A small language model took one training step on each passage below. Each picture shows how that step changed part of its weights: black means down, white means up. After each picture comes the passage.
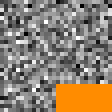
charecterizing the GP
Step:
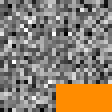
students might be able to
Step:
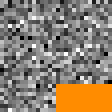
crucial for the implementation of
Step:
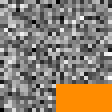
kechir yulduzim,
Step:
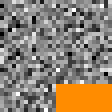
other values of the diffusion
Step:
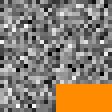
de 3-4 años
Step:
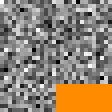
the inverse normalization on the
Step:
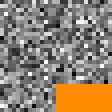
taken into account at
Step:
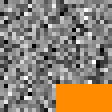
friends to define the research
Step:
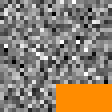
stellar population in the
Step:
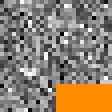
have been captured in this
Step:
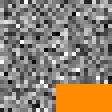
third-party quality
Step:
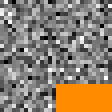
o risco de ser
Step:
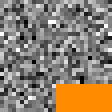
by integrating high-confidence
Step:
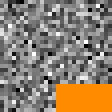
set: Age categories and
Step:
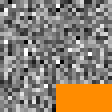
be because researcher could not
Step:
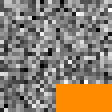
We show that if \mathcal{A}
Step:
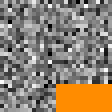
must be designed to deduct
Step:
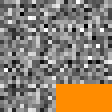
theory, we investigate the
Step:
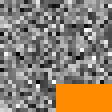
OF SOLUTION
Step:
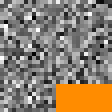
SME sustainability, and
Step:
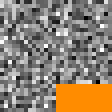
talqiniga qanday
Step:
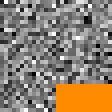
performing lemmatization using
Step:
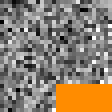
8$):} In strict
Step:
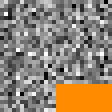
whole decision processes. Since
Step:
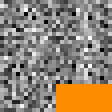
Blade Shape and
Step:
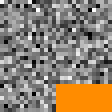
luminosity function were
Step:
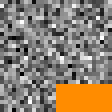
and rapidly evolve to
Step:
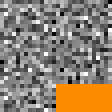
area) Tube side -
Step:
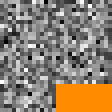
Os resultados estarão à
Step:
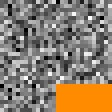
the time step was set to 2
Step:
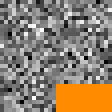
and revamps •
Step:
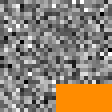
also holds for partial
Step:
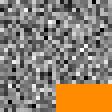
of simulations. We have to
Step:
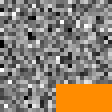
Raman spectra of the
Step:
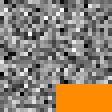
trabalho de campo
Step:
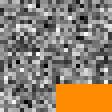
silicon compilers. The
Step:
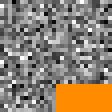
Medical College,
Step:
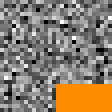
enhance water quality, control
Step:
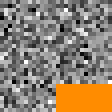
sensors for urban and
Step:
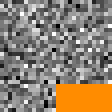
case “*Bulves AD
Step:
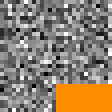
responsible for numerical
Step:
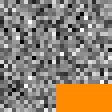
calculated and real distance of detected
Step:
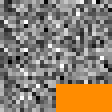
respond to 1,25 D,
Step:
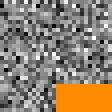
ensure the cosmic
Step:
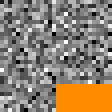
he has no conflicts of
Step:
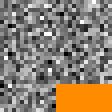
HRV analysis algorithms.
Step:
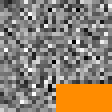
most common changes to
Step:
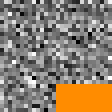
замин бўлади.
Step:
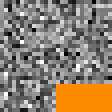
uchun foydalanish
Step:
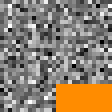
theories for successful
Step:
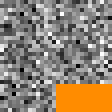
quench dynamics of the
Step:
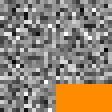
upper bound and lower bound of
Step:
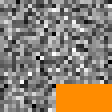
force inside a spherical
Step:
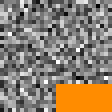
zero $r$ times,
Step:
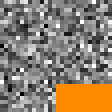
before the final classification is
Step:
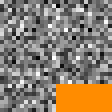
of fin morphology, and
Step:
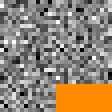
masses of $\psi_{\rm
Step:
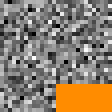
patients’ cooperation are
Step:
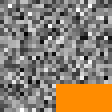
ressaltar que,
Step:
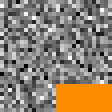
сленгу, що
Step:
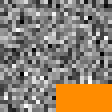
a semicarbazone
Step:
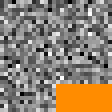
cannot go unstable via
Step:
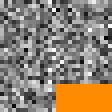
however, that this data also includes
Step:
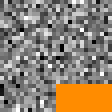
porque era importante analizar
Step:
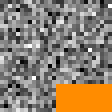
educação inclusiva frente
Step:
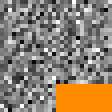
where the clustering power is large
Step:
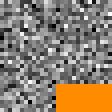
of emulators require a keen
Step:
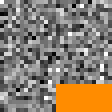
a gas flow rate of
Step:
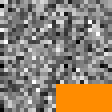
tant qu'approche
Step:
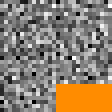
\end{equation} With
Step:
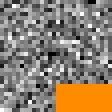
progressing with a technological
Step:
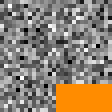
electrolytes. The results have
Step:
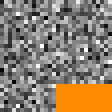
step, the second column
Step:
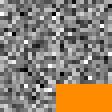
актуальным для
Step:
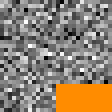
simple model to account for
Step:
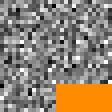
“Mina sent Kai a
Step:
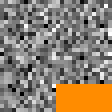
transfer without any work output,
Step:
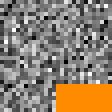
damage in rats.
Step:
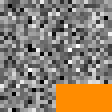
charging operations of the lead
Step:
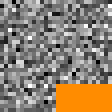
Inn Fields, London
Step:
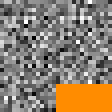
certain caveats.
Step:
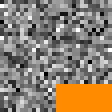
scenario, one must
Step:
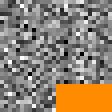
Angst ist ein
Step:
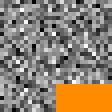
capacity and diffusing
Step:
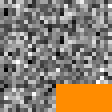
orbits as a function of
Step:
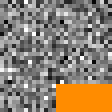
medicina al suo tempo,
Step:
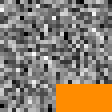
resource allocation and proactive
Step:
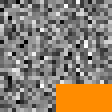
and the internal compressive
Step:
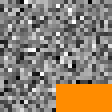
of GSM calculating the local
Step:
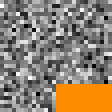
The improvement in muscle
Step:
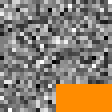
gravis), a history of
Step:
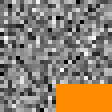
left panel reveals the
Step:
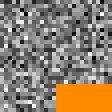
increased. The area of
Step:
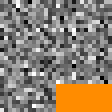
с бактериальной
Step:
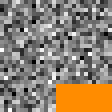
освіти. Вона
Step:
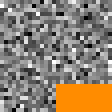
Committee - options of
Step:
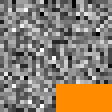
$\Omega$ going to
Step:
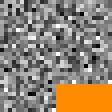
University of Tsukuba dan
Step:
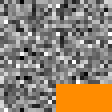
від існуючих
